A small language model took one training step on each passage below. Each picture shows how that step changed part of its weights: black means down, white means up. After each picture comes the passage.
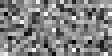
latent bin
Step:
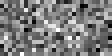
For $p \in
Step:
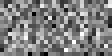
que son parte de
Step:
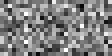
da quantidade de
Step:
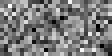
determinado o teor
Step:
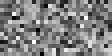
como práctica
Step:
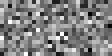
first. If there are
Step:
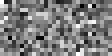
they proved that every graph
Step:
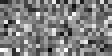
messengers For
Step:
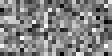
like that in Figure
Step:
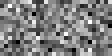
Paraná na
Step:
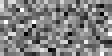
which is indeed a
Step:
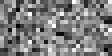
l) ning
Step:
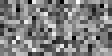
First suppose that
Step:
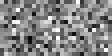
{\em Convex
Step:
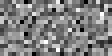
for systems that have a
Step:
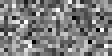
investigated. In
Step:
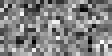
згідно з
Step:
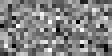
sects have been
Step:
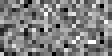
Impacts on
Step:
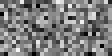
irreducible. Let
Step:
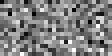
group scheme version of
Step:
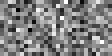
flow, and one
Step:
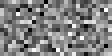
to the space-time
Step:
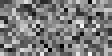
да ми
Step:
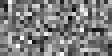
mujeres que
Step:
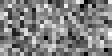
point of $f$
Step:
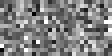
be confused
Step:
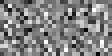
of interest, based on
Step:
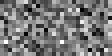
основе этих
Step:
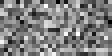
state vector of the
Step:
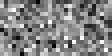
whose leaves are
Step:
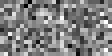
preceding identity implies
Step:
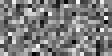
im Ziel 4 die
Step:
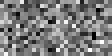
shakl berish
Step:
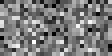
madaniyati —
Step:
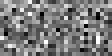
noter que Teams
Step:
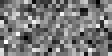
на фоне
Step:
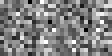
$H!$ points
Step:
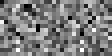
від глибини
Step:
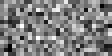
body mass
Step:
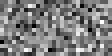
$u$ acting
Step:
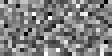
formações continuadas a
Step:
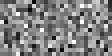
ценность. В
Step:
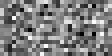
the holonomy of
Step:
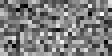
all-empty state,
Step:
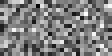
a large number of
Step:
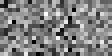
variée, à
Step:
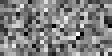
una linea naturale
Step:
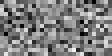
la Formation
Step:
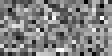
a unicyclic
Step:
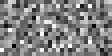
most two singularities,
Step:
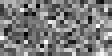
not have a constant
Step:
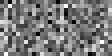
and shielding
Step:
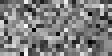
забота о
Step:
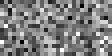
of singularity in $
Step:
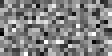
the geometric structure of
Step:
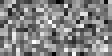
concept of the
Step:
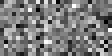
yang signifikan
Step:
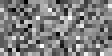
will typically contain
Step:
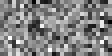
curves) in the
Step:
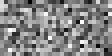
proven that the large
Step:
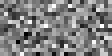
it a tensor in
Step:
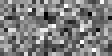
já são
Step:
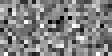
of computational cost.
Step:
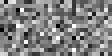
charged by
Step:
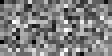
The first part of the
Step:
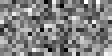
BSF grant
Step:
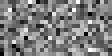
Starost ob
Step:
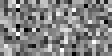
Bosons can
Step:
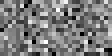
local affine approximation and
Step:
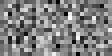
is often called
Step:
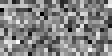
que las preguntas
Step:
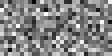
\item Given
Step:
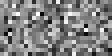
de trabajo.
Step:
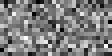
diferentes formas de
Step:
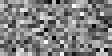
dalam aspek
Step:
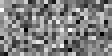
that \beq
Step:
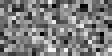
This is not possible for
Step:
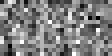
combination of many
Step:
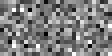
is trained by
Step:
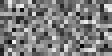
to locate
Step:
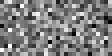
control outputs in
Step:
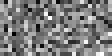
memória não a
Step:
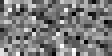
variabel terikat
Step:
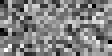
the degrees of
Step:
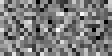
condimento em
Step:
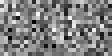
tips. De
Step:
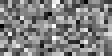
a car that goes
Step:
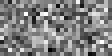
and let $V$
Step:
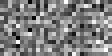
by considering the
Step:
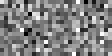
then be positive. Then
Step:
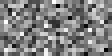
ideal in $S$.
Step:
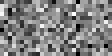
of loss of
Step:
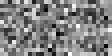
este legată
